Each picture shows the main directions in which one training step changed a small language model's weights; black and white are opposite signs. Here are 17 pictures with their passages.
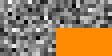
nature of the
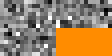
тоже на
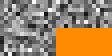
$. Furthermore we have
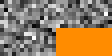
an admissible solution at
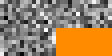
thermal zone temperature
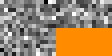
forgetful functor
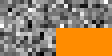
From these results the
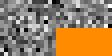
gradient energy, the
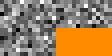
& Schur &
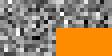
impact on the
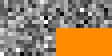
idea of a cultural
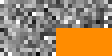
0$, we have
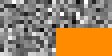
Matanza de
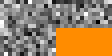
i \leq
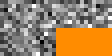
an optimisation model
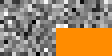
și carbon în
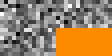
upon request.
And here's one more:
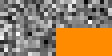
to promote green
